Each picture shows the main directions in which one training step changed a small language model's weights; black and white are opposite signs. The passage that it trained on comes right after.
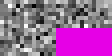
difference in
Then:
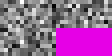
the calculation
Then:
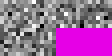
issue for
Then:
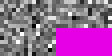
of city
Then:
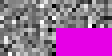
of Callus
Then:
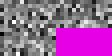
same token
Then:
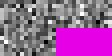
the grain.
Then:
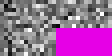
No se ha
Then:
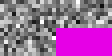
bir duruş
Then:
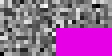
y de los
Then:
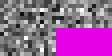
- idem
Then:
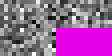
production, and
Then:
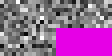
Over the
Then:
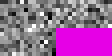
Infection with
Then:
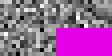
erros como:
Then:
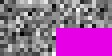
that choices
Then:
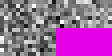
examined. The
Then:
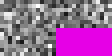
then offer
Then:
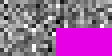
process, which
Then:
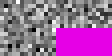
cas du
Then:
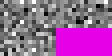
yozda har
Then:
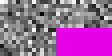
The tongue
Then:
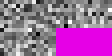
reaction time it
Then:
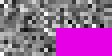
entre atividade
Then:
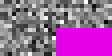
½ dosis
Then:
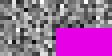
das informações
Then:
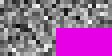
What is
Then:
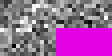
moment of
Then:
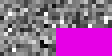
el derecho
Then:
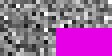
distribution over
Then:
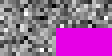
well as using
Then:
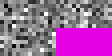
some serious and
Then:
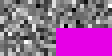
laser is
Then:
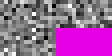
fields where
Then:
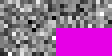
and environmental
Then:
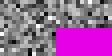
analysis and are
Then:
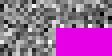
between 0.1
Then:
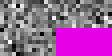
resulting from the
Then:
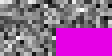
da extração
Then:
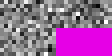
to his particular
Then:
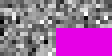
3 cm in
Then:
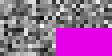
given in
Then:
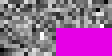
in temperature
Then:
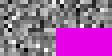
that neglect
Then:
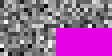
by gavage
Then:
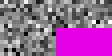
to prepare
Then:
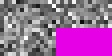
Cabe à
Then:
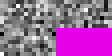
the forest
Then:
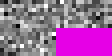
relations have been
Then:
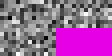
their security
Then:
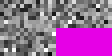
a reputation
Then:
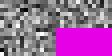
y nueve
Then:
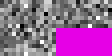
audits can
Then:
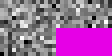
del personal de
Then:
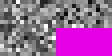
bien dans des
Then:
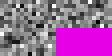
length and was
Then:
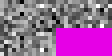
yil, 8
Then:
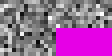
follows: 1
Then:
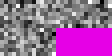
strength for the
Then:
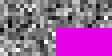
them to serve
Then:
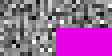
a cross
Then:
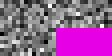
States and
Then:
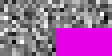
наука о
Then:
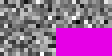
to plan the
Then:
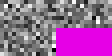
in einer
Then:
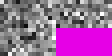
In C.
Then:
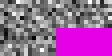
mailed to
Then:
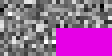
read and
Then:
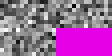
the validity
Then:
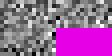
the gaze
